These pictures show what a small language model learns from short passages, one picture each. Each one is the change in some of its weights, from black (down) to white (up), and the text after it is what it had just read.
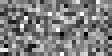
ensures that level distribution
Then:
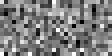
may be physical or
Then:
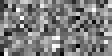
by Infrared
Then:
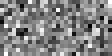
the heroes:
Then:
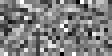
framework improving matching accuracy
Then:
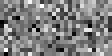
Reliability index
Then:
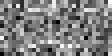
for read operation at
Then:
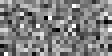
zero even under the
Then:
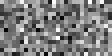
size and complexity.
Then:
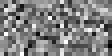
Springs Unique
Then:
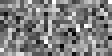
of freedom of
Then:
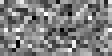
surveillance capitalism
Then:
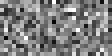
is multifactorial
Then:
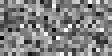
specific strength [9].
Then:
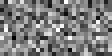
marketing will grow the
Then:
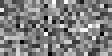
the fact that a
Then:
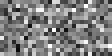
academic journals
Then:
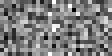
think the bank can
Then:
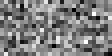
and ovarian
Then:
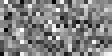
Resident cum
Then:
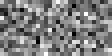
technological specialization patterns over
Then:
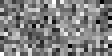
the face value of
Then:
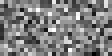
provides a way to
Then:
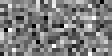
ply failure strain
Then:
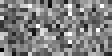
problem into solver,
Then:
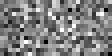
final approval. Data
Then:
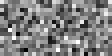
has Pharmacological
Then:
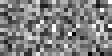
requests for interviews
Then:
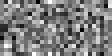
defeated and that
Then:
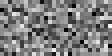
students' academic performance,
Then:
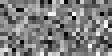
mm in the case of
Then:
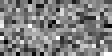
*noli me
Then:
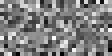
state 1. In both
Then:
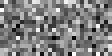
The goal is to
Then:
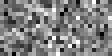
migration of applications.
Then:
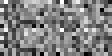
D calculates its
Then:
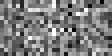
for different driver
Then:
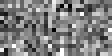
of clusters based
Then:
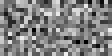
scientists and researchers
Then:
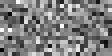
collaboration and responsibility
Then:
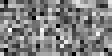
bacterial contamination
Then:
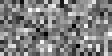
to three major categories:
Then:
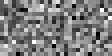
which created an “air
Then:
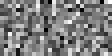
compared to Group B
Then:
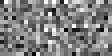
something outside
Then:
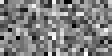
although some evidence does suggest
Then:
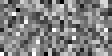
hours. During the
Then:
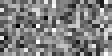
a variety of media
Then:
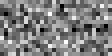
must discipline and
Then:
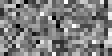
permissible functions
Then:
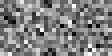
whole. Thus, all
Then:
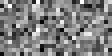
value $r_{\mu
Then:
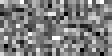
speed and load has been
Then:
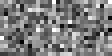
did all these calculations
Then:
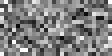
In this step, usually
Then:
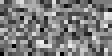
nutritional support in the
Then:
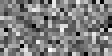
with the water. For
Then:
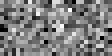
important moves made by
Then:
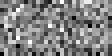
Disagree and
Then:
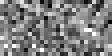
activity with the RI
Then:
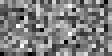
bandages or compression
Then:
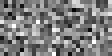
physicochemical properties
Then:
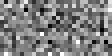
of sludge
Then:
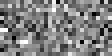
of a normalizing
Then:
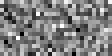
building materials are a
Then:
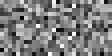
accurately and at
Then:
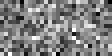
to improve the quality of
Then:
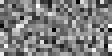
base. As the initial
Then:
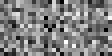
higher and lower values.
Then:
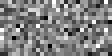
a challenging one and
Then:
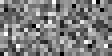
lesions are
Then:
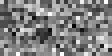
directions useful, since
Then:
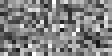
found that there is a
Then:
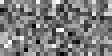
data collected were analyzed and
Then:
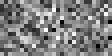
applying pressure to the
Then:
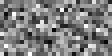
businesses. The role
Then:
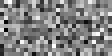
Despite fluid
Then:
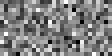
on a CV,
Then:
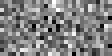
the fracture
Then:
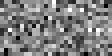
the observations and explaining
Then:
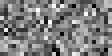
in producing mobility
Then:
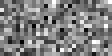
the functional diversity of
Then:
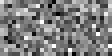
commonly utilize
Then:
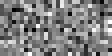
implement inverse and direct
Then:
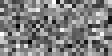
the questions "I
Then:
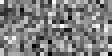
can be seen that there
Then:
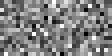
the number of elements in
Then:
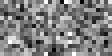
and allowed university
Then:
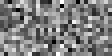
ratios. This
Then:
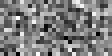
micro-urban environments
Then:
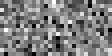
the two cultural controls
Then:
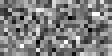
through social support and
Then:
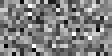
0. At a given
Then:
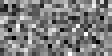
plot displaying
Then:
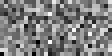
make sense of the collected
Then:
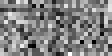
of intrinsic
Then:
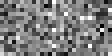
shear rate. The
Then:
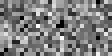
interference from the
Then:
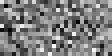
2 diabetes
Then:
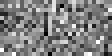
of clean,
